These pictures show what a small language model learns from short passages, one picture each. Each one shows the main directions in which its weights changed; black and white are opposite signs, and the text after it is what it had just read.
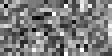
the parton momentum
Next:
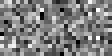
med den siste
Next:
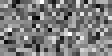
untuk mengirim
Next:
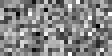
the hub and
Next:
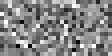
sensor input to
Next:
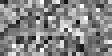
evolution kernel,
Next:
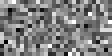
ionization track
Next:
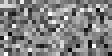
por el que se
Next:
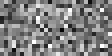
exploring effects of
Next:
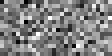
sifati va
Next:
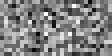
the top layers
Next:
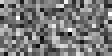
fiducial model
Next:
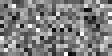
6ª fase
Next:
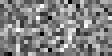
demostrado que
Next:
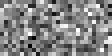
that protects
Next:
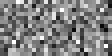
J, Ho J
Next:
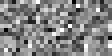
los impresos
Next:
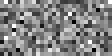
been expected. The
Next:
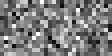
where $p$ is
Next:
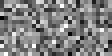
Subsequently after
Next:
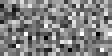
also must be true
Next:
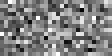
us confidence in
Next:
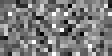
There are a
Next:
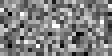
terminar el
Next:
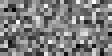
históricos, ou
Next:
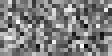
III. С.
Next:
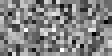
the LHC energy
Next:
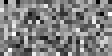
no apoio à
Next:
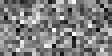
of models up to the
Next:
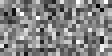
energy of the physical
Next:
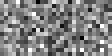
gehst du mit
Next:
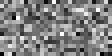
sua portata
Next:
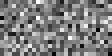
la clase de
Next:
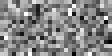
to the fact that
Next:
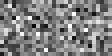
chiral symmetry becomes
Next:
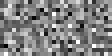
low spin rates of
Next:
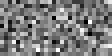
Born event.
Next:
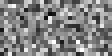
Derivative of
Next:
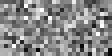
We saw,
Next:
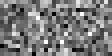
can be written
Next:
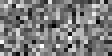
and static star
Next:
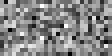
papel ativo na
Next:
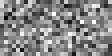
into literary texts
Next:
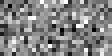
que nos serviram
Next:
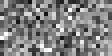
primary premise
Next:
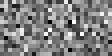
{J. Phys.
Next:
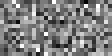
suites. The
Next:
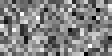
form of Hamiltonian
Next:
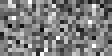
the horizon for
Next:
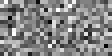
особин за
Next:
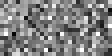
they surf the
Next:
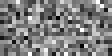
* Skip to
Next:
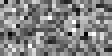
in the sequel the
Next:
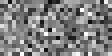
\hbar \omega}}
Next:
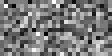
the sensory
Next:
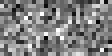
and the other half
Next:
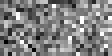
Time evolution of the
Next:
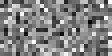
скарги на
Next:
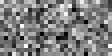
In this article,
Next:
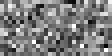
in the case where the
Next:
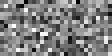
efetiva e
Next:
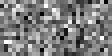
and the other two
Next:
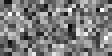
tomando las medidas
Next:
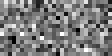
situation applies
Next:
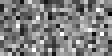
the polarizations used
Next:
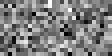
redes, las
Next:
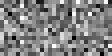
energy density, and
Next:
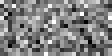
generale, si
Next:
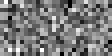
лише про
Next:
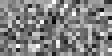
another. \item
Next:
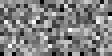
une lutte
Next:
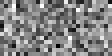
photometric data from
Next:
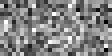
accurate for the
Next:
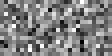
da matemática.
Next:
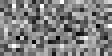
spacetime has a
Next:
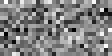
these models during the
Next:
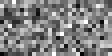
we consider is shown in
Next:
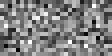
fate induction.
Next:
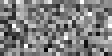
simulations described in the
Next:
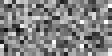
Fermi surface average
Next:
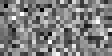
Paulo: Diário
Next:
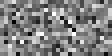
– Vol.
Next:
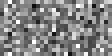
the angular momentum.
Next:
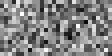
early days
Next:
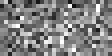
so, how are we
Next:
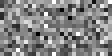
rate coefficients were
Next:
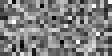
of granite \&
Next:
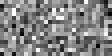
conclude that the
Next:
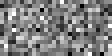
para los estudiantes
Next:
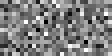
que se toman el
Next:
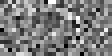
sum}}\\ \hline
